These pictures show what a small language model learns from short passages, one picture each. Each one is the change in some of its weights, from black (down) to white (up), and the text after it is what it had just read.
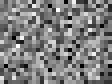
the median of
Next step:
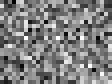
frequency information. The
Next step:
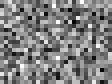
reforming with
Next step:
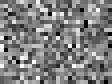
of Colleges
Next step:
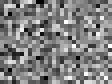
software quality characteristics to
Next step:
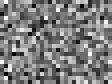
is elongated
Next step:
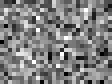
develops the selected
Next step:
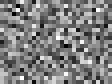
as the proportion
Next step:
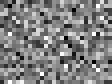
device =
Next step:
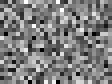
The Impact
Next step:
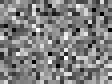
only the columns
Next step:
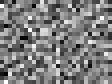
physics of charge transfer
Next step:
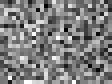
always relative to the
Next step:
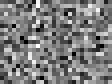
from lateral
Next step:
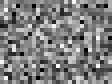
of vitiated
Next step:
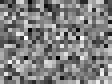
scale. The most
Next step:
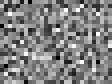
made rice
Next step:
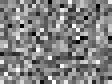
was “intent
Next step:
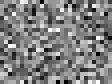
chiral symmetry
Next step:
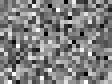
the deposited
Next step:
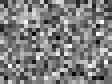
particles at the
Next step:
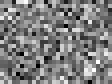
in Table 1.
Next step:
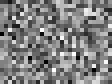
check on these human
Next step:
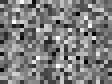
is often the
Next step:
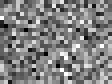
provided in the
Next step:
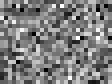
was found out that
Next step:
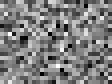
performance with the
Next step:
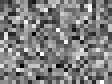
welfare and
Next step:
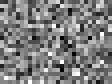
final column shows
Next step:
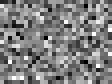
resources can be more
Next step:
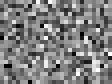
for sharing their
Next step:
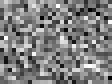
They also have a
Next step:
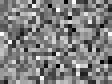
the difference between the
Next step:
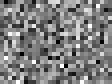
developed for blind
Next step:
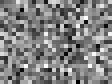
reported that the larger
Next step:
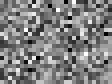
the patients,
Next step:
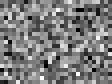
control ASF
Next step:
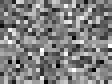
that technicians
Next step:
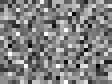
de production.
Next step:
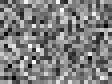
The study specifically
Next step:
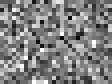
not be seen or
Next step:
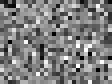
bound states of two
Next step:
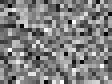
basis for integration of
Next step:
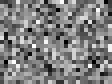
residue corresponds
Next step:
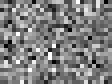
using folded
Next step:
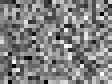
increased in the
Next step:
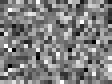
and complexity of
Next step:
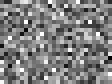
to You?
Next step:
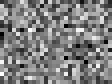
hybrid) Figure
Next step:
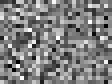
items as
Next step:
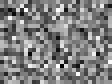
structures as well.
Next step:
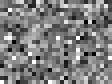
at temperatures below
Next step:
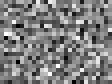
for almost
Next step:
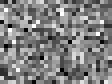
Then, moves
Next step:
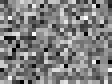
Monson et
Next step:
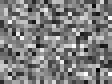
initial filling
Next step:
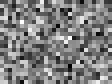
show that the
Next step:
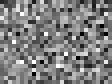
calculates the expected
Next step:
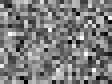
point cloud
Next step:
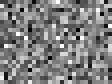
flow rate. The
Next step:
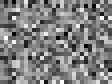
essential for solving
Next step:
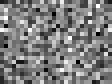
assume that the
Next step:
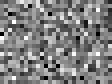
of class increases
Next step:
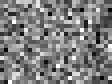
of the most important
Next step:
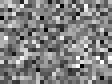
oil was
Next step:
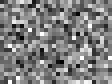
is hard or even
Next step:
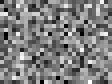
system is captured
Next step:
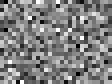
On the basis of
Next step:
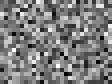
higher for the
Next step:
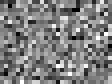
lattice QCD.
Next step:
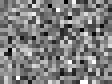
the message
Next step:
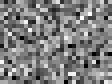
study El
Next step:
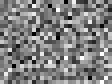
the values of environment
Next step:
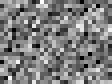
ignore the
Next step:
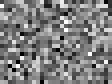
stars as has been
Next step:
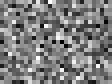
for the same parameters
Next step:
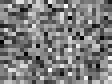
with that of the
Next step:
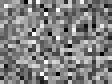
the Guide
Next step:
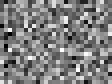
power (6
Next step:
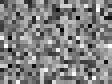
full width at
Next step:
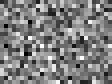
cannot overstate
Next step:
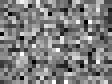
of correlation has been
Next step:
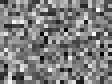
can take advantage
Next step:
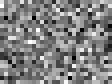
and the latest
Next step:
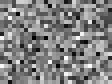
in the PG
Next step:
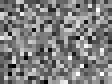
produced in
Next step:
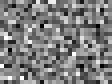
for every wavelength,
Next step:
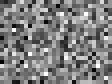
research systems during task
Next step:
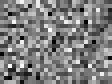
of long-time
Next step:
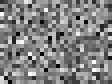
Dhams of
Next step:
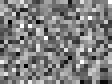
mainly focusing
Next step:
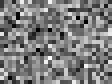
nor designate
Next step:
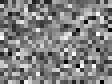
designs Reference
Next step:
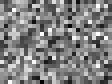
each star resulting from
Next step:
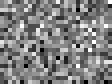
A, which may
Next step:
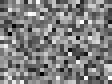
and services in a
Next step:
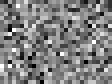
variable (project
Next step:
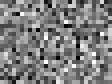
overlapping between
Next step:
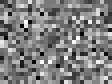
function, the electron
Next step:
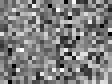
the same time,
